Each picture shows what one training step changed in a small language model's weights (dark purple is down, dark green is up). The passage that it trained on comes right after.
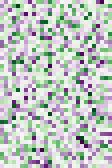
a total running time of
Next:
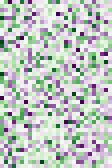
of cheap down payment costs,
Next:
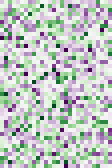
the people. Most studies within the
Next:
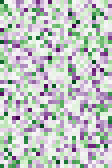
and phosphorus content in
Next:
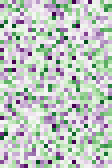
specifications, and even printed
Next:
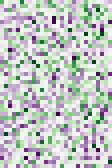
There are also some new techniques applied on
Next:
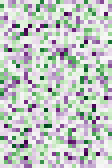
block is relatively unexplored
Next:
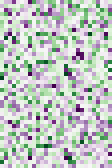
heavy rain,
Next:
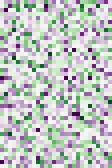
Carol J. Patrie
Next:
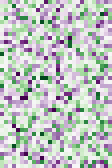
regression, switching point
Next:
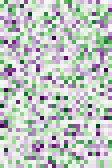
also consistently associated with health outcomes.
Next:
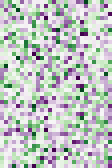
2022). The African banks have
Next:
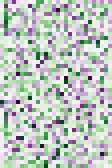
the variables into the regression modeling
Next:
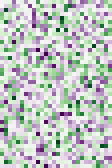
be growing out of a larger
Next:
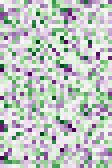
coefficient values ranged from
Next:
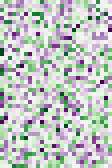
of which can be proved under a
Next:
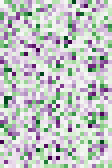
as the vascularization and blood
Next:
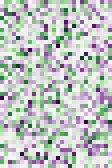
3 days of operation respectively. The
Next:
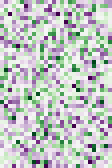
analysis provide the necessary starting point for
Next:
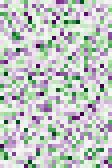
issue. We note that two of
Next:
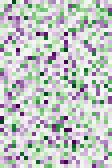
MJ, Studenberg
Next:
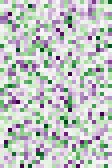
assembly 3 Step
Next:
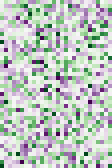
the solution of both initial and boundary
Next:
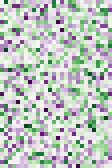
are imposed on the
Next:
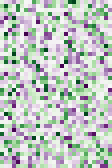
The *extended site graph*
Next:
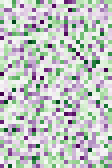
the Balticconnector
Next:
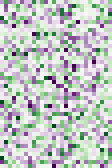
innovation covariance matrices
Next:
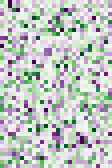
diagnosis, metformin should be
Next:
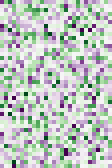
& Methods A total of 200 patients
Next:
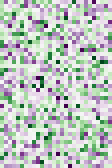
the different kinds of workers using the
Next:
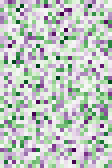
privilege on a remote
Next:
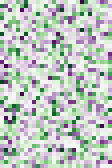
product property becoming associated with
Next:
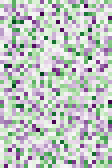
temporal components. Classification
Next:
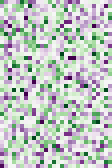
keep the experimental site free from
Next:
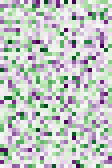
in a historiographic context, the
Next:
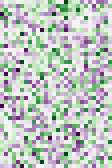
this view 30 respondents were chosen
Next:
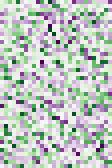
scenarios), with respect to the average value
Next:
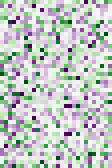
e.g. clashes between
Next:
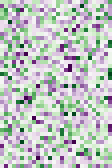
II. LITERATURE
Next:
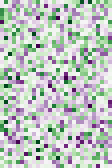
Players. In:
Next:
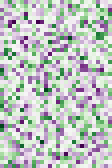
of personalized versions of
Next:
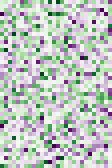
policy on firm value remains
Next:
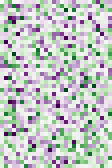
“X” in panel
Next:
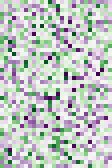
matters of religion; rather,
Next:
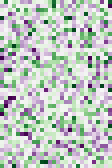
empowering and connecting rural
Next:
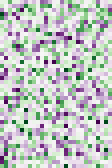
of were 23-26 years,
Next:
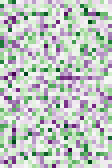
of me. I have also had the
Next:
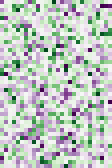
other ideas or words have been included,
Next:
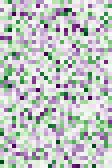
Indonesian marine area is
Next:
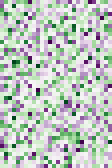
Keywords: United Nations'
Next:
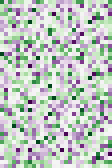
have increased the surface interaction with
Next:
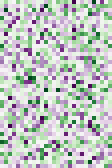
to guide growth, due to the
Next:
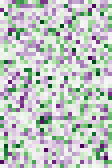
harmonic function, the first and second
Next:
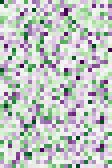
of the crushed particles.
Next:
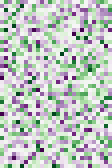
restored in 1967 and previously
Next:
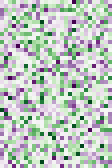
the literature, present study has several
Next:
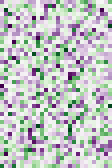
losses and inefficiencies in
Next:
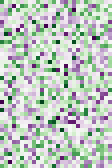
integration has many benefits, there are also
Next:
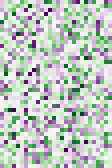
Deep infection - 1
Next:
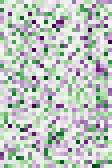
EUPHRESCO II with
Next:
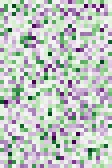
the other hand refers to digital content
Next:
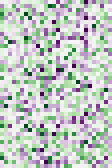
Increase costs of
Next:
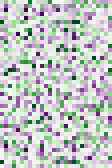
and mucosal cells to
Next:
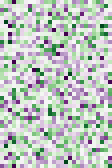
the old ones, To think one
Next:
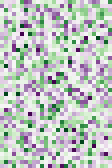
overcome possible depression.
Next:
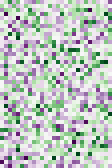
(AESAN) on the information
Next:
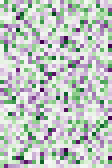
research contributions have been
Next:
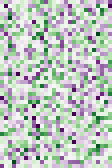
resources and system requirements to optimize
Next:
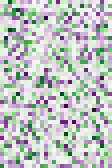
2.3). Another participant
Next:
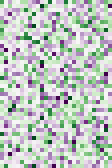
ChatGPT to improve the
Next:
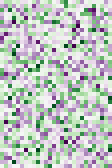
the Life Cycle
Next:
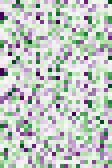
as the perplexity
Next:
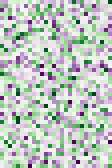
food sector (Ran et al.,
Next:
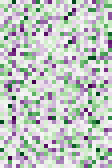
P V S.Em ±
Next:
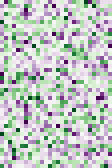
the migratory elephant
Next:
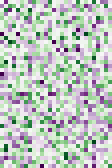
binary oppositions,
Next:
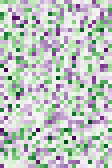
but impliedly one week before
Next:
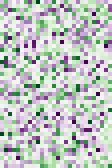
future research directions. Article
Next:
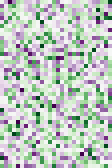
is assembled on this paper's
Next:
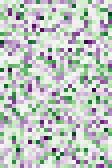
concrete, injured only
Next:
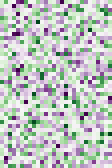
was mixed and degassed for
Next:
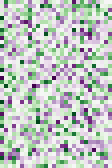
to work in your classroom and
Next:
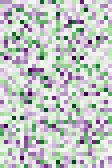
student when they perform activities through the
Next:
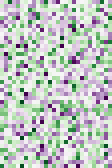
which predominantly produces
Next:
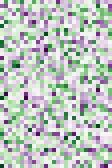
nationalities of people who received an
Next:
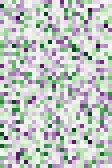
used the heap method was that it
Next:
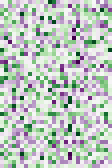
Foundation in the improvement of this
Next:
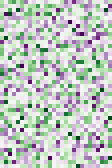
of them are compared to a certain solution
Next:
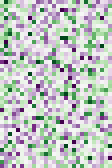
limitations to consider: - The data
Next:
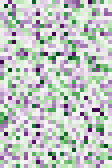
11 load-extension curve
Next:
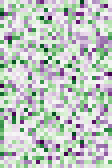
agriculture, food and population, higher
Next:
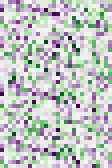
Static Static Static
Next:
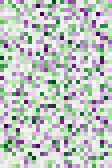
relevance of the basic learning competence
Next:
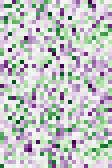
adaptation concepts that allow adaptation
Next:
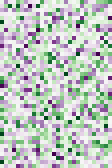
identifier generated within the service and used
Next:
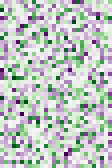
The seven dimensions were global
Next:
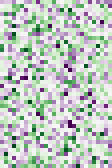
no statistically significant relationship between particular food
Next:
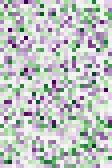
concerning protein names,
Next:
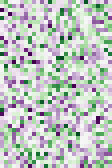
root should be conducted. Table
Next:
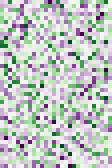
acid. Estimation of
